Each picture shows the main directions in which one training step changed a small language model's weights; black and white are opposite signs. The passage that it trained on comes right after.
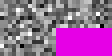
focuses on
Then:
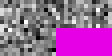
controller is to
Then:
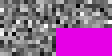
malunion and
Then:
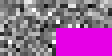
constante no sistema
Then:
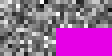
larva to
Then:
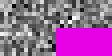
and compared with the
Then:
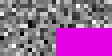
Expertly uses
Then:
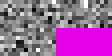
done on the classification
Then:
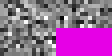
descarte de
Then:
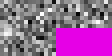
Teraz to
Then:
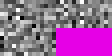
anuales de
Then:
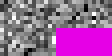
MFI the efficiency
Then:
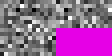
além das
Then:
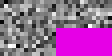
marine sourced
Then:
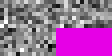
per year in terms
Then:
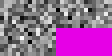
in fitting
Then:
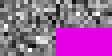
This review is
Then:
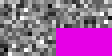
'poor financial
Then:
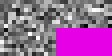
roubles par
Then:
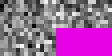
location [22].
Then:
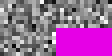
ages, from
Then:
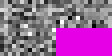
the influence of space
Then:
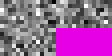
towards validating how
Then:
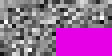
daily with 25
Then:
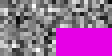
significantly. In
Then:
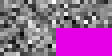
elements could be
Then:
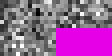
в России
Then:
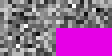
the information for the
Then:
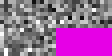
A continuous series of
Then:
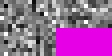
focus is on understanding
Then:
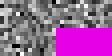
between organisms
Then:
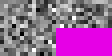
is partly consistent
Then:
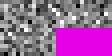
is a mobile system
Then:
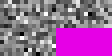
while the sample size
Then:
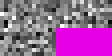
This sort of
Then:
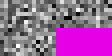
preoperative risks
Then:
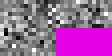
was constructed from
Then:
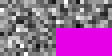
productivity through global
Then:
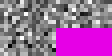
wide spread
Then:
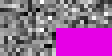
element, rope
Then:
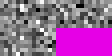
Particular care
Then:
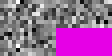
cei care
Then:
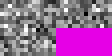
updated historical
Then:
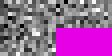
have started to
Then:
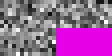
atuação — como
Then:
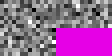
aprendizado (o
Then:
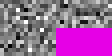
de Savage
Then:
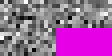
a higher increase of
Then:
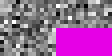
and demands because
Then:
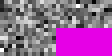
engagement among high school
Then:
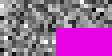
to allow for
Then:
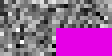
thinking rather than
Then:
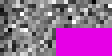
only by ants
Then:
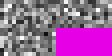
as cited in
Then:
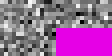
та потенційні
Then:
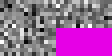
[...] especially
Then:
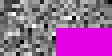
reserves that were
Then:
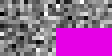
indicates a positive relationship
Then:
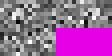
tuition, financial
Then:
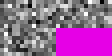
The strengthened
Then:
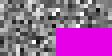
Олар –
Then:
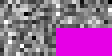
(au regard des
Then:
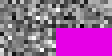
professora... O
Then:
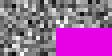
în special de
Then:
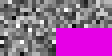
minimize the
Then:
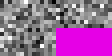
time it takes
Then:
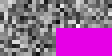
in peace and
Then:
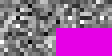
de qualquer
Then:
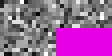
lavan con
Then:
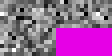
strongly affected by
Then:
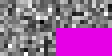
complemento de la
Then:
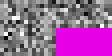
urgent need
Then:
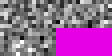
of Defense
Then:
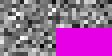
tests were carried out
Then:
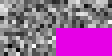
to break up
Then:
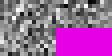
be modeled as
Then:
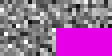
religion has
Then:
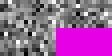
7. Developing
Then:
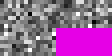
The mechanism that
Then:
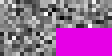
Table II, the
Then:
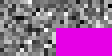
la clase,
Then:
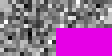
worms and
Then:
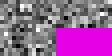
❖ La
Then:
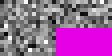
The deformation is
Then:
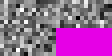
tendo problemas
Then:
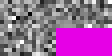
users), it is
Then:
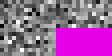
intelligence, and
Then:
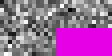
het punt van
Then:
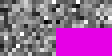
with or without
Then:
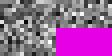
vazia, um
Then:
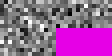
grammar rules
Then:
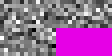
Vision du
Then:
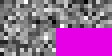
The article describes
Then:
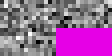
did not mention
